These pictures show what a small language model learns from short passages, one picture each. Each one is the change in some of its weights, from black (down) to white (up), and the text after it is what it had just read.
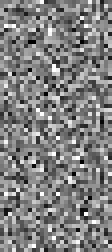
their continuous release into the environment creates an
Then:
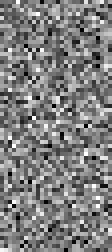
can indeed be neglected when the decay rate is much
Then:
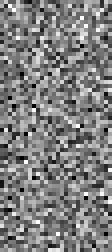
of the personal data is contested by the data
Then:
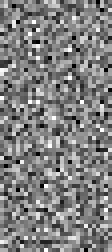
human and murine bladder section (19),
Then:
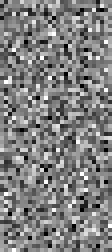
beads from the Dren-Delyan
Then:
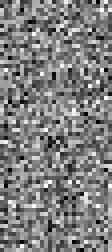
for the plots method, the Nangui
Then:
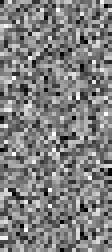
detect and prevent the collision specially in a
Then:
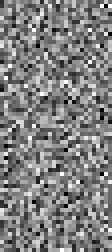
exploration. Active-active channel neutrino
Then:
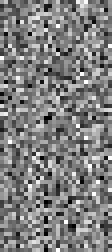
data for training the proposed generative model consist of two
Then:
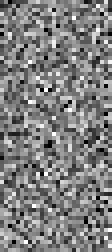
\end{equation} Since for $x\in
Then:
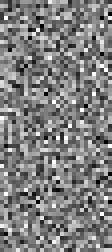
at 1%, significant level. Therefore a company with
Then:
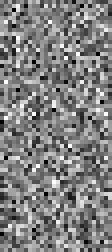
construction the equation of motion potentially contains cubic
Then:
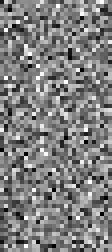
- Termination of operations is initiated.
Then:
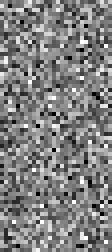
we identify the mechanism of dressing-induced phase
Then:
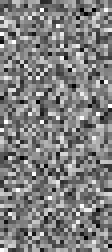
however it is still clear the presence of multiple time crystal
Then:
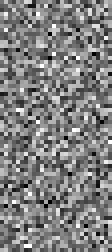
polynomial time. At the moment, this problem
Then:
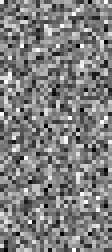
BEC past an obstacle are stable in
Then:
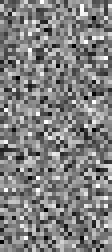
representing base pairs. The word
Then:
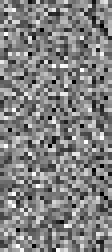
J.~C. Kalita,
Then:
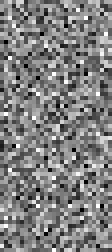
after transfer to the host substrate. Two
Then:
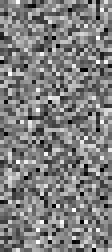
the inner products of the ground truth normals
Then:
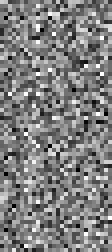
the dynamical evolution of the system, cannot be
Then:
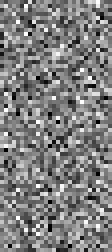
Almaty, and Shymkent.
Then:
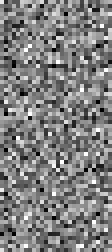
cytoplasmic antibodies
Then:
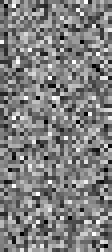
we introduce an effective energy depending on the functional dependence
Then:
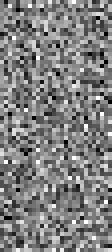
per attacker type. sdcMicro
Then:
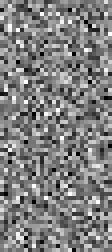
Effect Transistors BBP
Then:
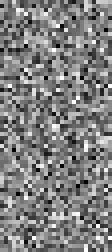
finding their number density at $M_{\rm
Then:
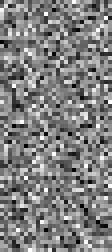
density matrices (quantum states) of the system
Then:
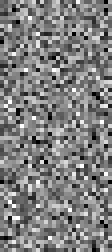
we have derived the result given by Eq.
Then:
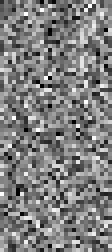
this note we would like to put forward a direct
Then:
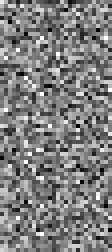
are research and development, but they are clearly related to
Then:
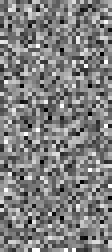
formation of aneurysm has deviated the normal
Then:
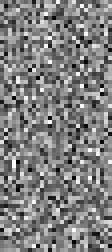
will use e-government web sites in
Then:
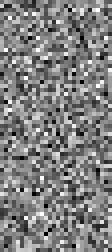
be reliable. Some of these features are as
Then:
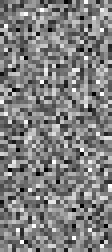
vector in the absence of spin. As we shall
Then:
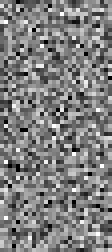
it is not yet structured and comprehensive
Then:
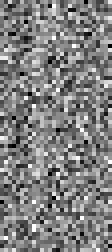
for that specific impact category. This approach avoids
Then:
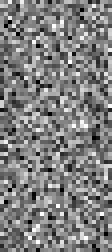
in case of its damage, requires, first of
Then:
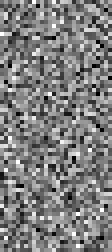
not collected in Uzbek onomastics and
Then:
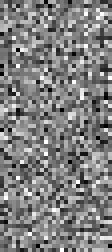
updated data become essential to preserve accuracy and ensure
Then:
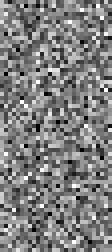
the water-energy nexus must be
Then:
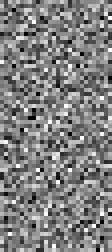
with 1 μ M peptide
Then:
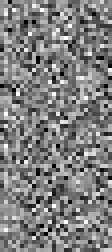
education theory. His theory focused on learners
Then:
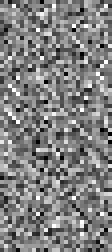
excessive degree or attempts to use physical
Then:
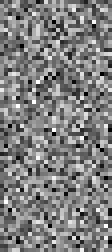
of members of academic staff lack the methodology to
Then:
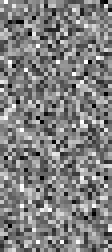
one of the developing countries where the combination of many
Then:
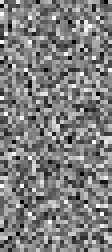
reservoirs, subject to a symmetric
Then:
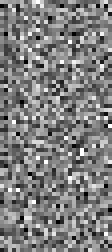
of the course of serous meningitis of
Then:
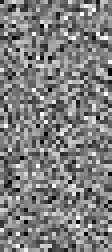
your fellow stakeholders, the following questions.
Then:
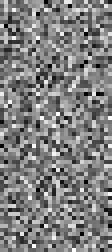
just stop.” This underscores the need
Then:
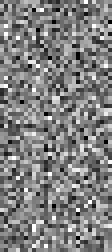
as they practice in the field. The issue of quality
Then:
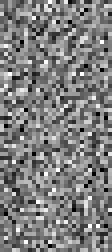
& \text{if } 0 \leq k \leq
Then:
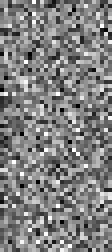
selecting combinations of suitable actors
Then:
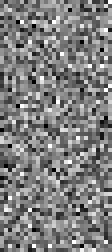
work used ordered subsets acceleration in
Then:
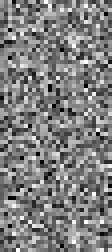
tax data for Nigeria (Federal
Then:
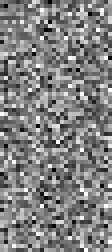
and supporting method. This is because it is strongly
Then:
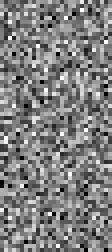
in *Film And/As
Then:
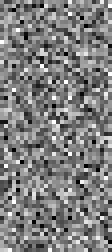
postoperative complications being associated more with early
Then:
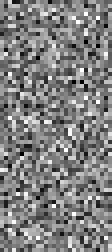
total travel time from Nhon to Ha
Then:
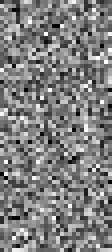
mass. $z_{\mathrm{thin}}$ and
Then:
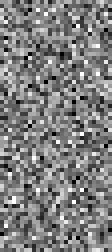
Eustacia dislikes it.
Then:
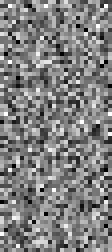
most important and obligatory part of their
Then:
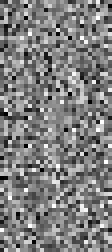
stringency selection to eliminate false
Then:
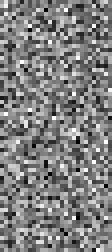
ratio, gas fraction, cluster environment, and
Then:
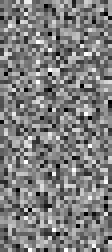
the structural parameters are measured for all galaxies in the
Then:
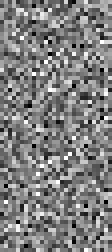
the energy shifts \( \delta E_{\rm
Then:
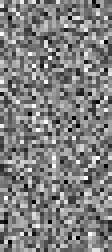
Enevoldsen, IOC Science and
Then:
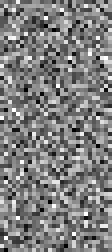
decision-making process for Thai people regarding
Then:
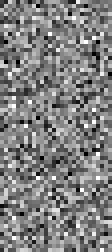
consideration. This likely explains the low proportions
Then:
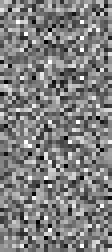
pressure of harsh economic conditions and increasing
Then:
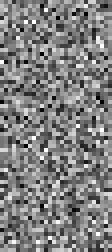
in the SemSorGrid4Env
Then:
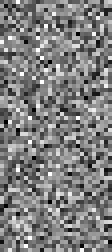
show good agreement. The thermal residual stresses are
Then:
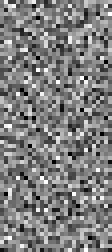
Material Examined (Appendix A) because I
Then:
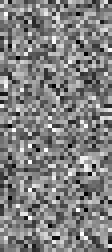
research aimed to investigate the spatial changes and modeling
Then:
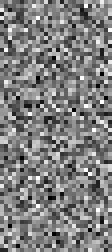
of M101. However for the central region of
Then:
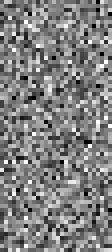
standpoint (but accuracy is an obvious
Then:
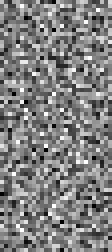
SADAM HUSSAIN,
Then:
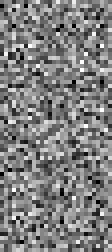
camera and a drawing tube.
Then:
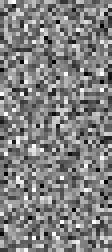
power factor (DPF). The displacement power
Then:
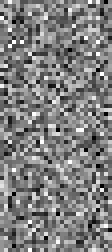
to at least partial restoration of the electroweak symmetry
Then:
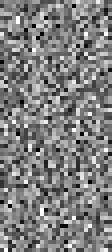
of the mean function is important only in unobserved
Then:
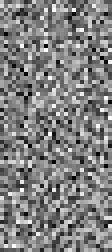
Wizard-of-Oz method. This model
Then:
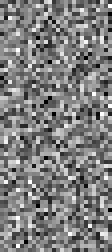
important in helping policy maker's gauge out the human
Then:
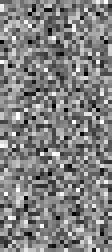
various radiation types influence living things. Beginning
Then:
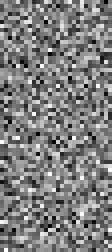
and underdetermined model** In this section, we
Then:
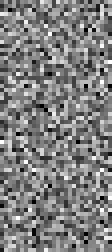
($i=l$) or vapour phase
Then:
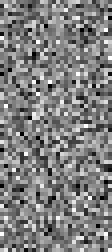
same data type. For example, if the price of
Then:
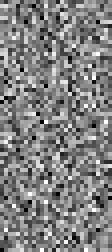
in convolutional neural networks," *IEEE
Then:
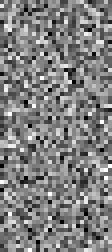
HDR imaging parameters impact using a
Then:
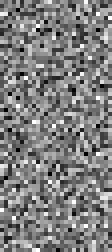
show that the lens is able to project a
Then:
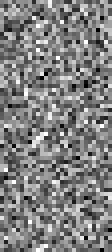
indicial equation, that $a(a-1)
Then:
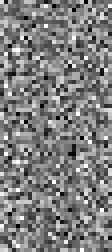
formation (choleretics, true and
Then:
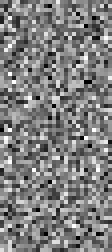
can be framed from several different perspectives, from
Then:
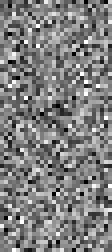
The dashed vertical lines illustrate that the profile
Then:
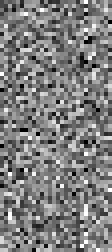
far as we know, only a particular range close to the
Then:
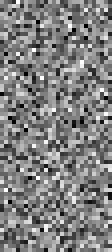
describe each single observation. \subsection{Quick
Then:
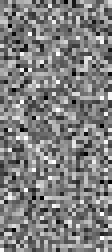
VT multiplet with $\cN = 2$ super
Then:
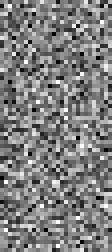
impossible otherwise, it is a reasonable
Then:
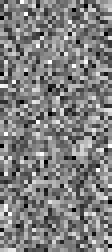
for finite domains. To dispense with the
